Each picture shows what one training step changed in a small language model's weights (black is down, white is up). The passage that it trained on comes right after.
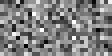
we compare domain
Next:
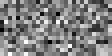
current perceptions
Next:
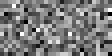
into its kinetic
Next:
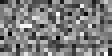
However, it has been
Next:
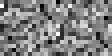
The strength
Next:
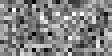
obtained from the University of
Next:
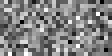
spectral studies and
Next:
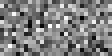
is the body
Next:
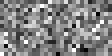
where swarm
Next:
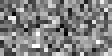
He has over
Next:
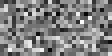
representative early
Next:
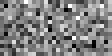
seashore in
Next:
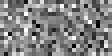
their classification
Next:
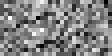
however, that
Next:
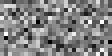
need to use it with
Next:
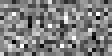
and decoder
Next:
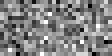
their TIA.
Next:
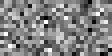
included if they were
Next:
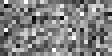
while ensuring the
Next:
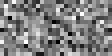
conducted surveys
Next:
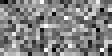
be targeted
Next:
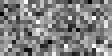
days are below
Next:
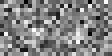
harmful because these
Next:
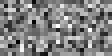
the eccentricity
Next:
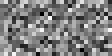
its bulky
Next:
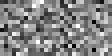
procedure instead
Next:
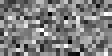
latter method is
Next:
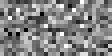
were normal in 129
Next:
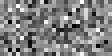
subset this is
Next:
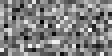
the following method: We
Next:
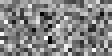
the types of the
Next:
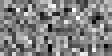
Poles in the
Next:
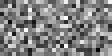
g (dry
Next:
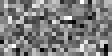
in Appendix
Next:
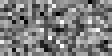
fluxes and
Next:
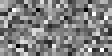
residue with magnetic
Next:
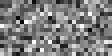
comparison. The
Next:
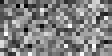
time a teacher
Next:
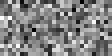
uncertain parameters}
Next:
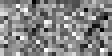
used this approach when
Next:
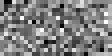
with liver
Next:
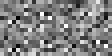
setting of a
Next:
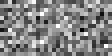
the acceptable
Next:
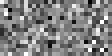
observations with these three
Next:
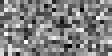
by Neil
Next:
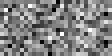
degrees of
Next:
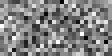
the result of the
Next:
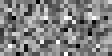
is addressed by
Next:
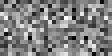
discussions, which
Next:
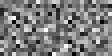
is orthogonal
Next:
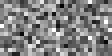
the medium,
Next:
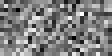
interesting {\em per
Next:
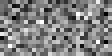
variables of locus
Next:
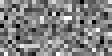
the form \bea
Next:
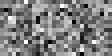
to prove that if
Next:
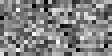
as monsoon
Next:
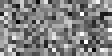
to the movement
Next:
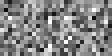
been reported that some
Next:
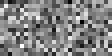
relation between the
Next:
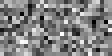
signal in multiples
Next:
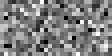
only one such factor
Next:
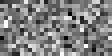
is large enough,
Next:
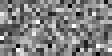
conflict resolution
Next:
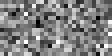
introduction to both
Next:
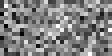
the survey,
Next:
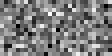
K. Present
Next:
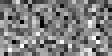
and pharmacological
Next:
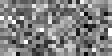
to expect that the
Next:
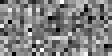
The two fields show
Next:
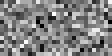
a great deal
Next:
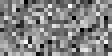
analysis. The analysis from
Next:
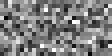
spatial resolution
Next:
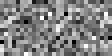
Once the process
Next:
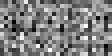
S and H respectively are
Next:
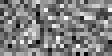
have identical
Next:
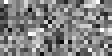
application domains
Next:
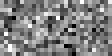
that India has
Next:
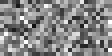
between the ink and
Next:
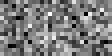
to THG.
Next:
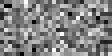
mins., and
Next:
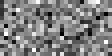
activities within
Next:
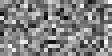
outperforms the
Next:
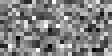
the supplementary
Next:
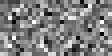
ranged from 2
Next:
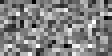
applied DC
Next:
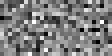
postulated different
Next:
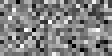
bosons as
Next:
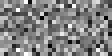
English and
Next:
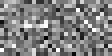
for wormhole
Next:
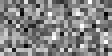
effect at the NS
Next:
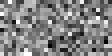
This motivates us
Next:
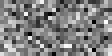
to generate additional
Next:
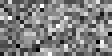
the heavy
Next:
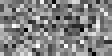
their way. In
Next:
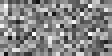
as high as the
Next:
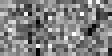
first to investigate this
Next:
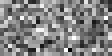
fall within the
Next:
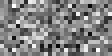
rationalization. A
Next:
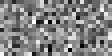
M}$ with the
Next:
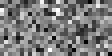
variance within any single
